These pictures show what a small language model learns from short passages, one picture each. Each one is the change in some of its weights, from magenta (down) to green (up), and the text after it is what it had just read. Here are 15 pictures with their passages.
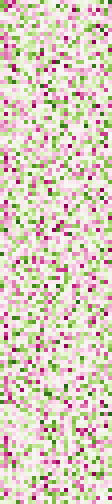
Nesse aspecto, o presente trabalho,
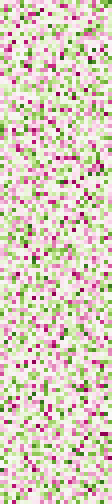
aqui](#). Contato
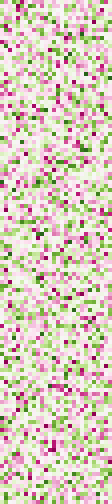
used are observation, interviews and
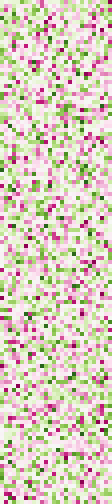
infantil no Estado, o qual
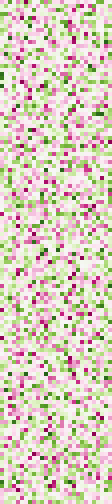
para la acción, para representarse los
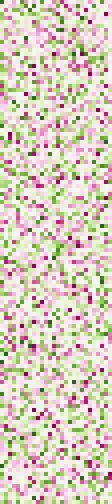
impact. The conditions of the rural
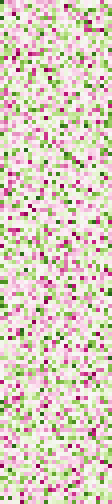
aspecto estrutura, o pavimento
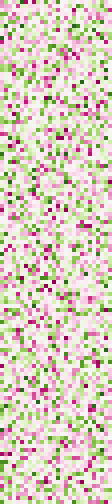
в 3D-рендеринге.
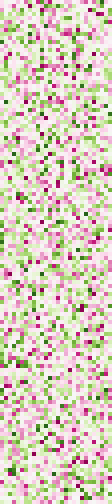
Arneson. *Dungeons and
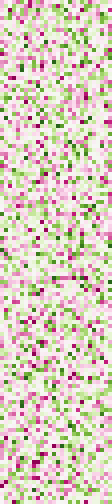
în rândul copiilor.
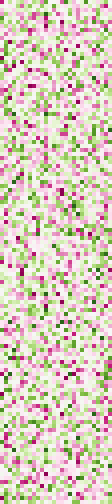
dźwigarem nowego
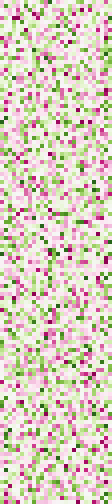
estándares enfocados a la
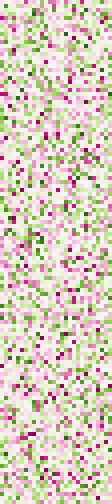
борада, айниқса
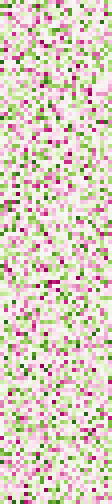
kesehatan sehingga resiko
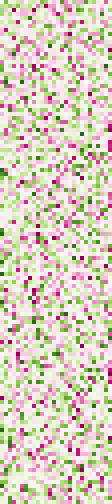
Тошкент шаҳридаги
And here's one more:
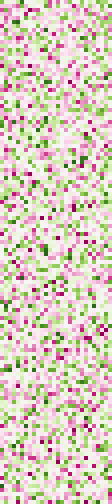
aholi xo'jalik
